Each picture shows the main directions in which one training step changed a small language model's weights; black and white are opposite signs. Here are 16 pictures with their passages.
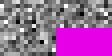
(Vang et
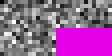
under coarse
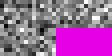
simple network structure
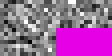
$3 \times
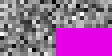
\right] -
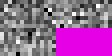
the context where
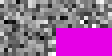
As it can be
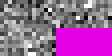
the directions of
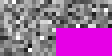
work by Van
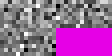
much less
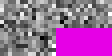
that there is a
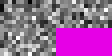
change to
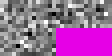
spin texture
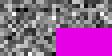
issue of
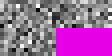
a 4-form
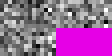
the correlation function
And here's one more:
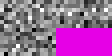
sensitive to
